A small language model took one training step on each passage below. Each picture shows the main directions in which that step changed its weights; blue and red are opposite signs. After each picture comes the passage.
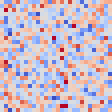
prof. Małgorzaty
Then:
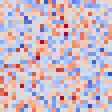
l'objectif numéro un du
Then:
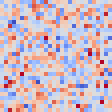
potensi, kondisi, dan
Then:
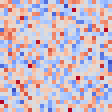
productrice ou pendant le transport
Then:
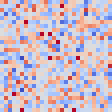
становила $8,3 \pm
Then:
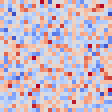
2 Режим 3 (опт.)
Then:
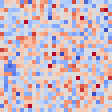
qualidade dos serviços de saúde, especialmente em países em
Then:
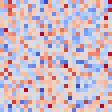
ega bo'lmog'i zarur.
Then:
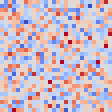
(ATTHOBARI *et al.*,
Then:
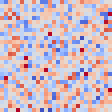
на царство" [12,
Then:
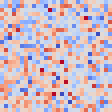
(2021). *O'quv jarayonlarida
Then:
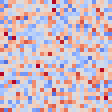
sanoat jamiyati talablari asosida mavjud
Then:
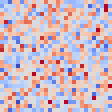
comprobaron que la elevación de
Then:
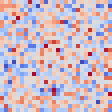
ورودی نیز بستگی دارد
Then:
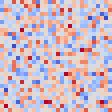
de suporte dentro das universidades, visando
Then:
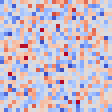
san'ati ma'morchilikda
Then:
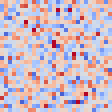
certo evento prognosticato.
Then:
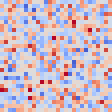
забезпечать умови для підвищення
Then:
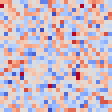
borish uchun kerakli bilimlarga ega
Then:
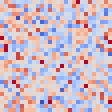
Oranı [Stoklar
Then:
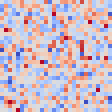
a través del aumento de especies y
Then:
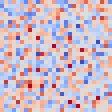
ya'ni Ubaydullaxonning
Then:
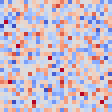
miktarı Field Scout
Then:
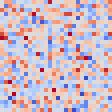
o'qitishning bunday tizimini aniqlashda faqat
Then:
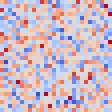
мощное селективное
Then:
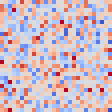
soit perdante afin de ne pas
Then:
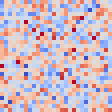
paciente posições de conforto e ao mesmo
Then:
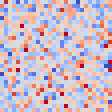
Begriffe mit hoher
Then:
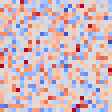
probabl. sandhi]).
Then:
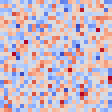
3 g‘azali, 10 ta
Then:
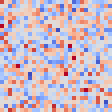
elementi. Te materiale nanašajo
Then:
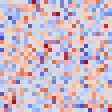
audio a texto; es decir, para la
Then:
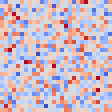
расследовании ДТП.
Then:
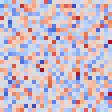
a CNC atua no controle dos
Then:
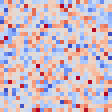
Akut olivat olleet
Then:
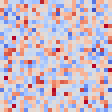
футболистов выбору
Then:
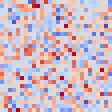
dans les placements en détention et
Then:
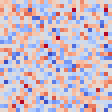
yo'sinda kechadi? Mazkur
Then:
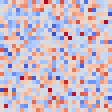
situazione in linea con quella
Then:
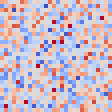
[Analysis of safety in
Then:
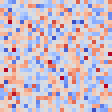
water availability and climatic conditions
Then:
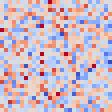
va dam olishini tashkil etish maqsadida
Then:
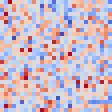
ishchi kuchi texnologiyalarni tezroq
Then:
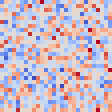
yer almaktadır. Mesela destan
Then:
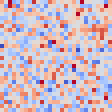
"Do'stingni top" va
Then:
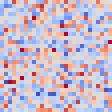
video shablonlarini
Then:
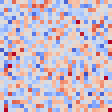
obra respectiva, no es competitivo desde el
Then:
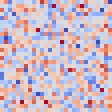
к таким формам занятия
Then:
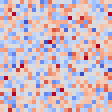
заменой гумуса. Однако
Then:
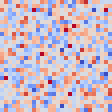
і спорту тощо. Ясна
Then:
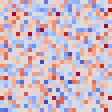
این حوزه بود. الگوی
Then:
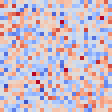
और उसी के आधार
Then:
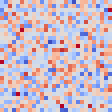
М.В. Современные
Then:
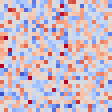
como objetivo relatar a produção de um
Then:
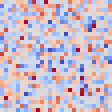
le conseil d'administration est
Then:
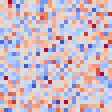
keltirib o'tgan shoirlardan
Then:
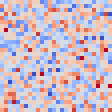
эса, ҳеч бир шак-
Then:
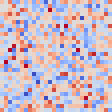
indicadores e bases estatísticas;
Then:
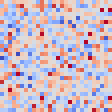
texnika fanlari bo'yicha falsafa doktori,
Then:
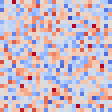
de infectarse, debido a que la
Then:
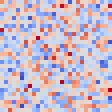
niqob va ular shaxsini vizual
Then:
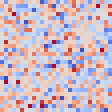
кишечника и чрезмерной
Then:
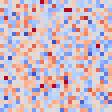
ускуналар ва жиҳозларнинг
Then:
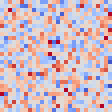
качество проекта в соответствии с
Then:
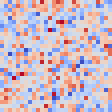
effetti positivi anziché
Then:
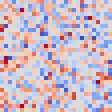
vizual materiallar tayyorlashi,
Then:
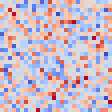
них повинен надаватися
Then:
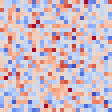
social del patrimonio restaurado 10
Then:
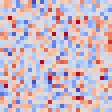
and determine which one fits the
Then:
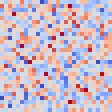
Ўсимлик баландлиги
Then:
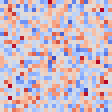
з чіткою губчастою
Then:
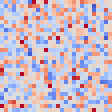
ou um sistema embarcado com maior capacidade de
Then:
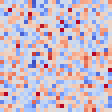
elecciones fueron manipuladas y
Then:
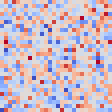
I.; Gómez, M.
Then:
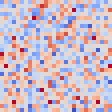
yondosh hodisalar bilan munosabati.
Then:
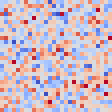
zou het niet-implementeren van
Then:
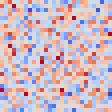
dirinya didalam sebuah
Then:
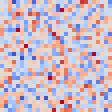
2019). Os erros conceituais identificados
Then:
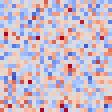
tabiat hodisalarini aniq,
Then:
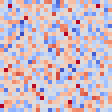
aprimorá-la, longe de
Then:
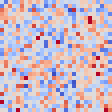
(4) attraverso passaggi
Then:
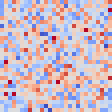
al. (2013) yang menyebutkan
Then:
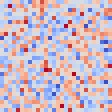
auf das Expertenranking für ein
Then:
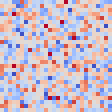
LA DRA. MARTA
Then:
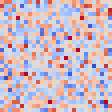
la igualdad debían gobernar las
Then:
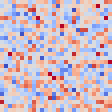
Shu bilan birga, real vaqt monitoring
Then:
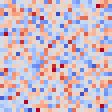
o'simlik *Hypericum
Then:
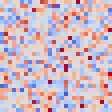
быстро расширился.
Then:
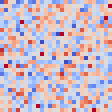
no fortalecimento das práticas pedagógicas
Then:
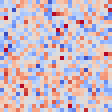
etish yoshlar tarbiyasi, siyosiy
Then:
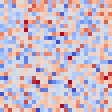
significant normative assumptions about
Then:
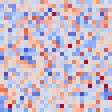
ham bu vaziyatda qo‘l
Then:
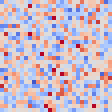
qarab ularning haqiqiy kattaliklarini
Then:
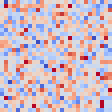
monitoramento ambiental, planejamento
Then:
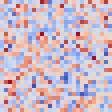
математической речи. Для
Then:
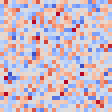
stării pacienților incluși în
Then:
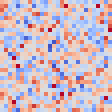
the term: the ideal state of
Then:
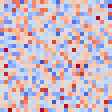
Working Paper No. w
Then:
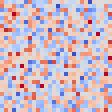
análise dos materiais (anais e
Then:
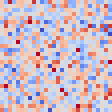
1994, as forças armadas foram
